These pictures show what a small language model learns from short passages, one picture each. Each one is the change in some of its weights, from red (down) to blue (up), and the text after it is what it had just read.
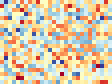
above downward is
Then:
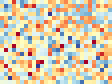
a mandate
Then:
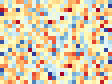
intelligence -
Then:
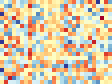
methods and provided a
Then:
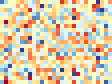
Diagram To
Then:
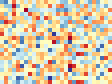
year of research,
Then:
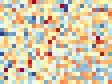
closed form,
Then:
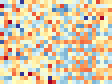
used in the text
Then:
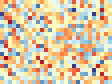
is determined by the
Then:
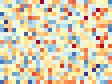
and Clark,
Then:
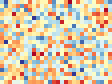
harm them physically
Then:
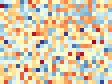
an open source
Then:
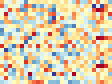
Jing X.,
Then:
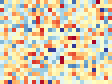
being prone to
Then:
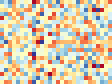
workshop. According to
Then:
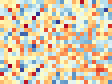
causative agent
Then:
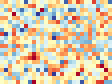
more economical
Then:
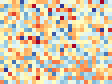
the purification of
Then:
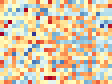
impersonal relations
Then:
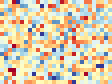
atomic %
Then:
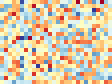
the case of
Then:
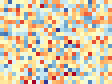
cost, higher
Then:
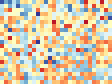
breast cancer
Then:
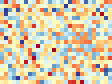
Another key
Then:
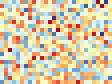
is set decrement
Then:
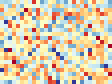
However, there is
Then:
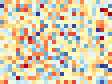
consistently integrated into
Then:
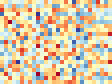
selection is applied to
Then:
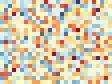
case is a
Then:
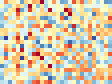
and the measurement
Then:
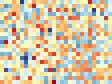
the product is
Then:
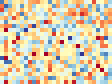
information, applying
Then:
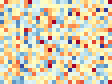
of Calcium
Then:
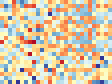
a firm's
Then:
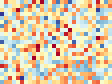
and flexible working
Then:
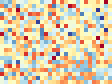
2017 focused on the
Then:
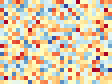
(the domain of
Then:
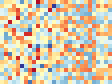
for a continuous
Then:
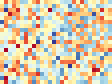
by the following basic
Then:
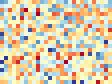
However, even these
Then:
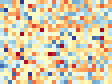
both its size and
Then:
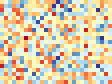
linked to
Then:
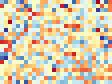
have been reported in
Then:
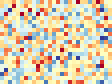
healed in
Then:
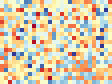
in epoxy
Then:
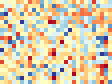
Community capacity
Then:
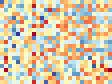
it should not be
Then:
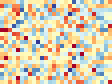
of strongly bound
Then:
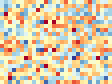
effect is involved is
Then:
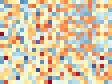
the study,
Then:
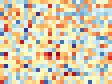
methods, multiple
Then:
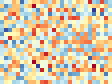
the development of
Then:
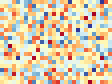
scale. In order
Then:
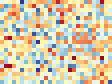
the value of F
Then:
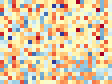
remains limited.
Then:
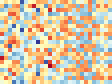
the analysis of
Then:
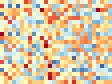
statistics was used
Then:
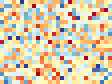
the trees'
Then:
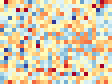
List view
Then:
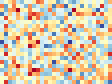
on and through
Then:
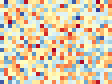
is reported to exist
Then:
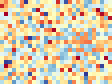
spp - 2
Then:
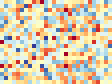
and original
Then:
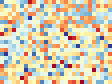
dominant mode
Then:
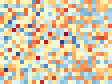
herbal tooth
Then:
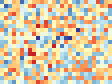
the current generation,
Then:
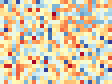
would have access to
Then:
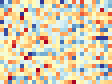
They were involved in
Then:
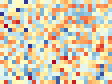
smart AFSC
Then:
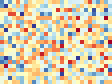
The EU should
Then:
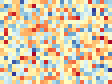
the population should not
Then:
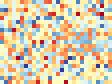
contribute theoretically
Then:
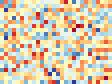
because it is a
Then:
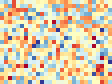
fluid investigated
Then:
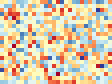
values of factors is
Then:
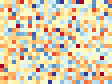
volume in subjects
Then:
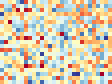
illustrated in Figure
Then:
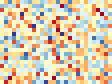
These outputs are
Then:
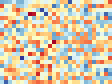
focus on the
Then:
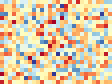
audience engagement on
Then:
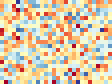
than that of the
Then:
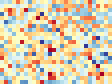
New York/
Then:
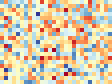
analysis, functional
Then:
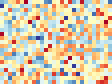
cards that we
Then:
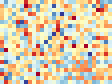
Pareto point
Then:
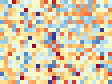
plant leaves,
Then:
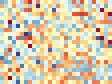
having been said,
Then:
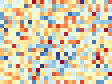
and dried under
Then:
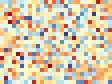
probability of the
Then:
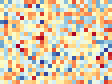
as insulating
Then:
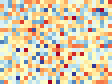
finally, in
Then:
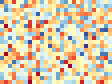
a design challenge.
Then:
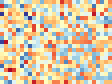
respect to the order
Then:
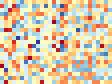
among professionals in
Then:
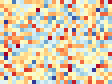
3 for Stack
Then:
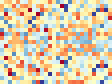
led by the
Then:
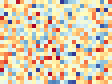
image acquired
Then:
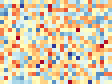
another type of
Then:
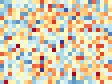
University. She
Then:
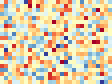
competing interests
